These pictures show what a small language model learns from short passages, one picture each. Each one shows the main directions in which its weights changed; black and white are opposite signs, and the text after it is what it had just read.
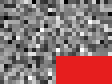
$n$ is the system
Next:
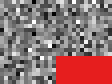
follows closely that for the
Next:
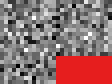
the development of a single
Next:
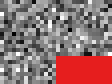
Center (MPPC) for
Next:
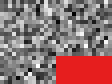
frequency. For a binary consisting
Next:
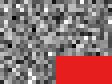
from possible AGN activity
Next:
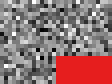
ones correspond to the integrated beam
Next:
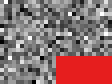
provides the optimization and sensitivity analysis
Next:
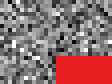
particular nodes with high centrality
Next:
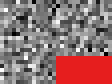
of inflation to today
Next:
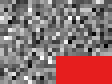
from the linearization of the
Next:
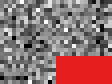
having additionally two channels
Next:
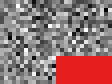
can perform a sequence of quantum
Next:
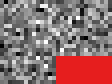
degree at most two. In
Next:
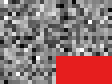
qubits, the lower bound of
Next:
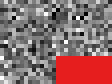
above, but also be a
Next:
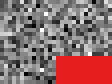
for how important the concept is
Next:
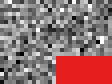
to normalization constants) all results
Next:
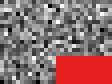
exploitation requires data we
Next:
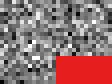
dimensions while giving a low final
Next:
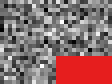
$3 \sigma$ level
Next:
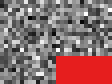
and Encoding}
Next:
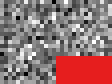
worked out as shown above
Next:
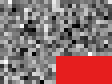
work in the same way as
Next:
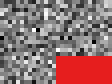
the cooling band for bare quark
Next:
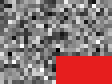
the star. The second
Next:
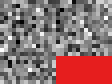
reproduced to a reasonable accuracy
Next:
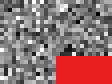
The following infinitesimal,
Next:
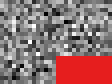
for ensemble a67,
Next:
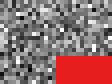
detailed full analysis that will be
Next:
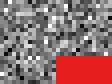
a Bluetooth
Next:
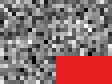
of a balloon
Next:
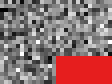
compare the performance with the ground
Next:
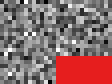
Stokes approximation, which
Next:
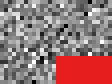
natural extension of chiral symmetry for
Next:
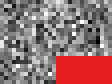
the pulse duration of the present
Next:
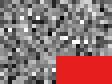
PBHs and the
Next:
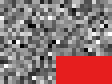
plasma conditions characteristic of the
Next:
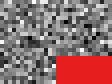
isochores for the
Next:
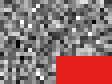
treated as numerical truth by
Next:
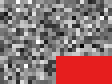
for random discrete media such as
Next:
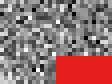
For non-zero eigenvalue,
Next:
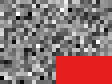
laboratory system. The optimally
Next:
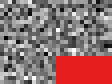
and where the $M$
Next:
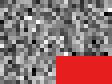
require two elements: locating
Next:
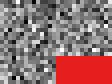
begin to look unrealistic
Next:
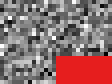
independence of this Eg
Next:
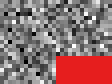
and adoption challenges that
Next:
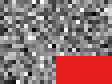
purely temporal background gauge field,
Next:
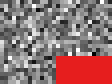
by calculating the speedup of
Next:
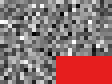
alignment that does not rely
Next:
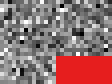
issues on membranes in
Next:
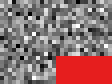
all $n$ and obtain
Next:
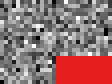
noise traders.
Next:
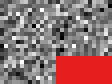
study CohFTs,
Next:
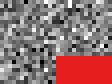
them is to compute their spectrum
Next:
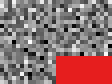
large models or reaching a
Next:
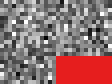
PID spectra for strange
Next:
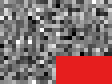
forms and descent through
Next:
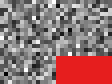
we simply ignore them.
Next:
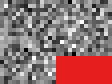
speed of light), compared to
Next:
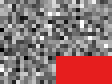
In the future, sensors
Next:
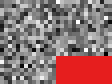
have similar computation times, maximum
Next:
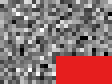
clear dead-time and
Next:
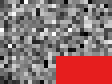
is well-defined, however
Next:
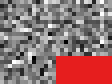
is bilinearized via
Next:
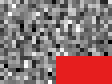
configurations in the time-zero
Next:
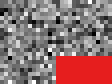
develop the necessary boundary conditions
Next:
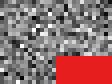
a reduced trilinear equation
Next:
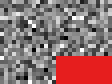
of OSIRIS at
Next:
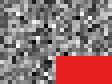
the observer. As would
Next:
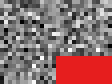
the application and the system as
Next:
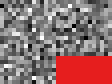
of the Yang-Mills field
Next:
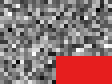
scaling factors. However, as
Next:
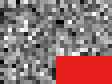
database to provide insights to
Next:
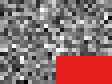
shall adapt our treatment to
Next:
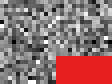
features are discussed below for each
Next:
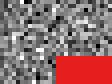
are ambiguous because
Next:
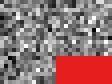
its computational properties; the
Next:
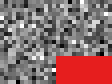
the queried input is
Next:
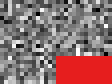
effusions with one
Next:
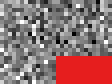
kinematic range, nuclear
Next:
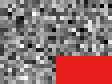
Coulomb dissociation cross
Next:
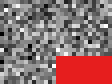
the other hand, the presented
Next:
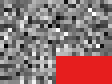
mentioned in the previous section,
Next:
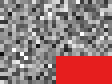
ACM Special Interest
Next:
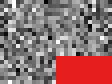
in the fully polarized regime the
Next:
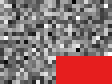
the TG. Panels
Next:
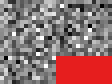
the end of the constant radius
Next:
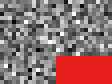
now with climbing
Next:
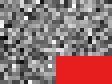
needlet coefficients, computed with
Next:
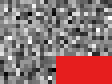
with some properties and the
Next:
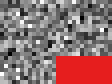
& Fernando
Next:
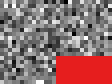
them into polaritons in an
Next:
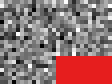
trained for long-term drift
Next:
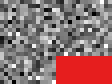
be satisfied. We can gain
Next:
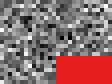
\nh~given in
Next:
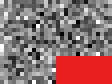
structure as in the case of
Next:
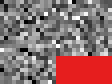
than 60 m intruding
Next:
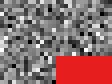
the smaller resistivity.
